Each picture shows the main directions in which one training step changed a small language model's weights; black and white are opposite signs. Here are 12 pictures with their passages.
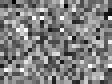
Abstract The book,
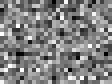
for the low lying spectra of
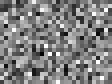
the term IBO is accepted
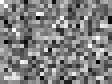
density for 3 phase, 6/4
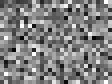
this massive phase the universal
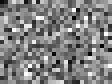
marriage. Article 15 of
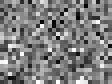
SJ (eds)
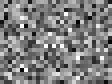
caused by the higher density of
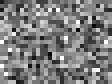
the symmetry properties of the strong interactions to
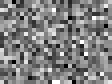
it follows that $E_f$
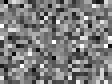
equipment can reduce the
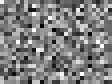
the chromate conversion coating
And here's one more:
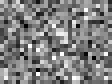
purity of nature; waste
